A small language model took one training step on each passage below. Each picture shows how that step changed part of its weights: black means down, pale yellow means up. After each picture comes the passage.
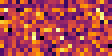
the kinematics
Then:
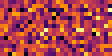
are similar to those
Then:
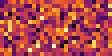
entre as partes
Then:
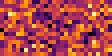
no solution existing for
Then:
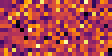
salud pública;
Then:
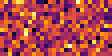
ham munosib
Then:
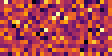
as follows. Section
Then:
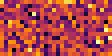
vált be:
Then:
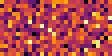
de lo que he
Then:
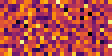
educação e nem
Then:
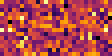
the ``inert''
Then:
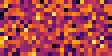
theory $T$ is
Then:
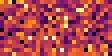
Tyurin isomorphism
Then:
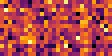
Angliya bu
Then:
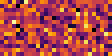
measure $P$.
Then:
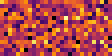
orang tua
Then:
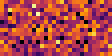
qilgan, uning
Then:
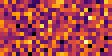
sobre el rol del
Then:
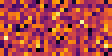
que não teria de
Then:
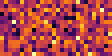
problem arises
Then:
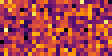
To fix the base for
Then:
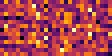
exposure, the
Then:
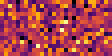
we are done.
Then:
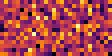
to the following standard
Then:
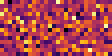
\rightarrow \infty$,
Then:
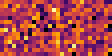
constant speed
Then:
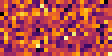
teria tocado
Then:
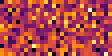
é realidade há
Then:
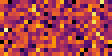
this technology are
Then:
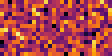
with the result of the
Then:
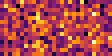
coincides with the
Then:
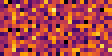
and three of the
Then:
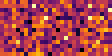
can easily show by
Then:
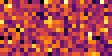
the convenience
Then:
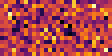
If not, algorithm
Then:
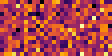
reasons is:
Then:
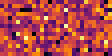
níveis de
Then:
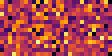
In this section we
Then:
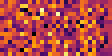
proteção a
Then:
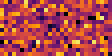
rational use of natural
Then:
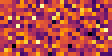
a la transferencia
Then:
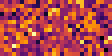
bus admittance
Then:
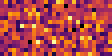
preparations, the
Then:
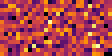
до проведення
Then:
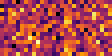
function and spectral
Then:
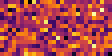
time horizons,
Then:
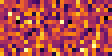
eixos em
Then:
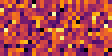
ни у одного
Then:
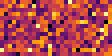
на мощность
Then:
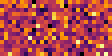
в различных
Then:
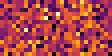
a finite dimensional vector
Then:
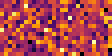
se manifestă
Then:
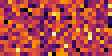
exists $\vt
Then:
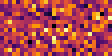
define the mixed
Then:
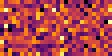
differential k-forms
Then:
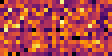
in scientific
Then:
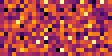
in $S$
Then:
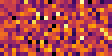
decomposition $\m H
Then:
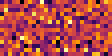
mercado de
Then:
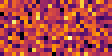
sum of products with
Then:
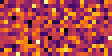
be transferred for
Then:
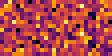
hizo un
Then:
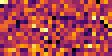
over surfaces was
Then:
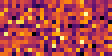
Esse padrão
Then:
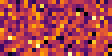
we are going to
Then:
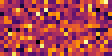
the $j$th
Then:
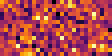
growth of the
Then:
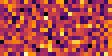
to zero at time
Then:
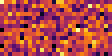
Let $V$ be
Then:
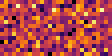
marked quotients of
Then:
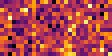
TP]? This
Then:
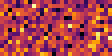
This fact can be
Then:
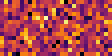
tangent to the boundary
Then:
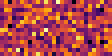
that the drift
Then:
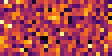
Itá, y el
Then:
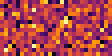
studied in this paper
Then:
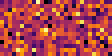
Then the attractor
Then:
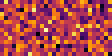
to a homotopy at
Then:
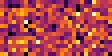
weight subspaces with respect
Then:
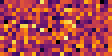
power-ups e
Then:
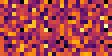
of zero set if
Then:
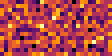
lo cual, el
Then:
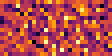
tan tiernos
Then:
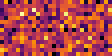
and fluid
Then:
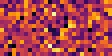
iterates. Moreover,
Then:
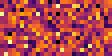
subsequent weight
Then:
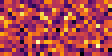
y la oral sin
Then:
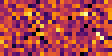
en el que el
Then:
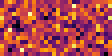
España a
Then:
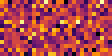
By \cite[Lemma
